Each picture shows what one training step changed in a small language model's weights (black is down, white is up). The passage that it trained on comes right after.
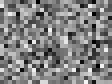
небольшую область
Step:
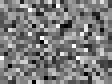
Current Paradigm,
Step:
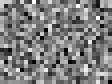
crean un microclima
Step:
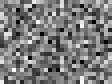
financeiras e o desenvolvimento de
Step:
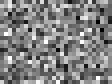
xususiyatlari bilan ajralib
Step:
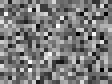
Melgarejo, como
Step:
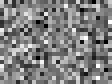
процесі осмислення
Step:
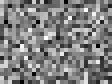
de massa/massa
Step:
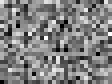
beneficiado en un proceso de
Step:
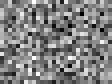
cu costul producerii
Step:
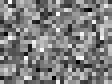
зон, наличие
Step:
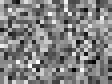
Literatur yang digunakan
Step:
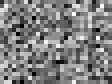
Glass Ceiling
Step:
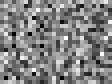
das etapas do tratamento,
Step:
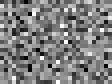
из его выкладок значительно
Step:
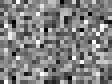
and management department National
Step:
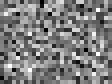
то, что среди этих
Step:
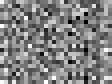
la otra parte del agua a
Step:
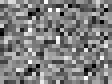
virus XBB et
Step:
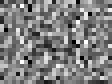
Keywords: collective
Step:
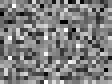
waren bei der letzten
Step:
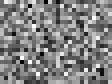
este término, se propone
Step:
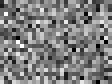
capítulo de dibujos
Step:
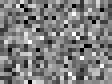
umumiy ma'noda,
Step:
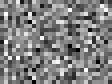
voice): "The meal
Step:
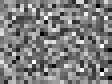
& Heap, A.
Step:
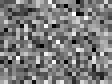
da administração empresarial e
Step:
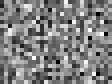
fonologiya esa lingvistik tadqiqot
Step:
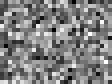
oluşturur. Antik
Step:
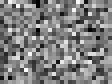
Chunki bu sohalarda
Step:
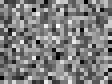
el vomitorio norte
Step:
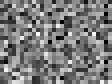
Een derde deel
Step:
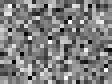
and Debates. –
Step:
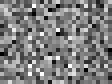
GADIA, C.
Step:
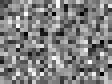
Borbasova, Z.
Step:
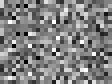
boshqarish imkoniyatlarida ham o‘z
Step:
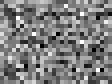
Safarova X.
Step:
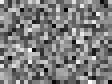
TAGUCHI Indra
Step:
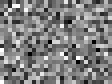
psychological analysis, sports
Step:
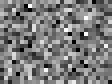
estas nuevas tecnologías, pero el
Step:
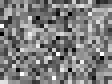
% de remoción a las
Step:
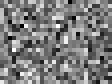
de ceva timp
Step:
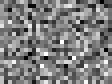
appréhendée comme
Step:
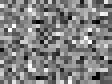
та залежності різних
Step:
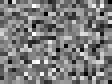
va boshqalar. .
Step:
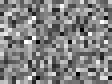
(PhD) Annotatsiya:
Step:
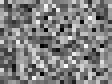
asr folklorshunoslaridan
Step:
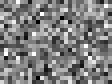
produtores de textos
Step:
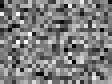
dans l'environnement
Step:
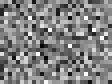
so'z yoki so'z
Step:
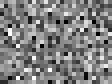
y sentimientos que se hayan
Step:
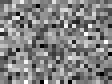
avlodning ruhiy
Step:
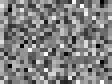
issues related to all
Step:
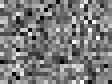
Justicia, es preciso
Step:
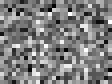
actitudes frente a la educación
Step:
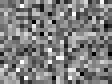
fue antropocentrista
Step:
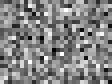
together* pada materi
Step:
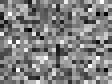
механик таркиби
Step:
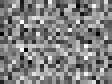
इस अध्ययन
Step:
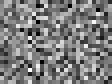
la siguiente afirmación "la
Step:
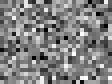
lozim bo'lgan muammolar ham
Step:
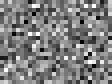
legal relationship.
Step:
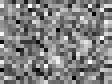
Ansichten. Also ich
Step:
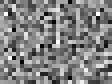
qual se interceptavam
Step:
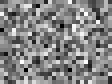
ishlov berish jarayoni
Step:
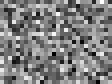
sepuluh menit.
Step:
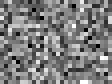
tinglab o'tirgan
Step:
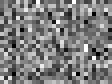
envolvendo separação
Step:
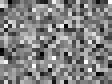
адаптація педагогічних
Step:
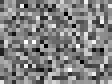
технології сприяють
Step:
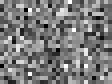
La necesidad de establecer la
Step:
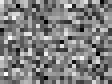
sur l'analyse des
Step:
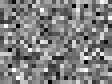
profissional a opção por
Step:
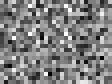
matematik o'yinlar
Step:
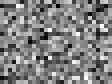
lo cual no es sino una
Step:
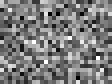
професійної мотивації і
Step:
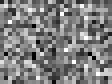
كون الله تعالى
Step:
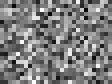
модели: мазмуни,
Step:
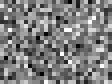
da discussão em nível nacional
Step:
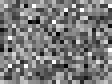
especializada do ponto de
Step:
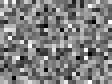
21. É representada pela
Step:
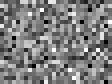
o profissional mais capacitado
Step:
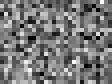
luz elétrica,
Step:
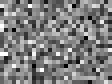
Triticale alternatif
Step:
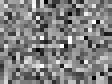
i metody) [Cultural
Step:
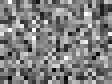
semantik tuzilishining
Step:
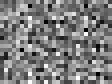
om de man tot het product
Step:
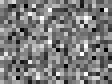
maquinarias, la
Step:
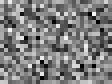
de actuar y pensar de
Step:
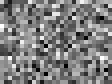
потребителей инноваций,
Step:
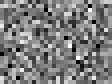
по образованию, развитию
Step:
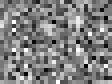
iqtisodiy barqarorligiga jiddiy
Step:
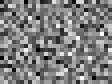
R, Vasquez
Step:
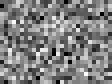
25 ha gozdov
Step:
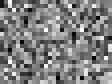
sinf o'quvchilarining
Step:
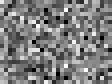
socio-cultural norms and
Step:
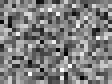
etish; ma'lumotlarni
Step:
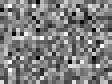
i})$$ bu yerda
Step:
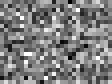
buscam reunir
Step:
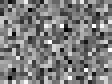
fatto che in una determinata
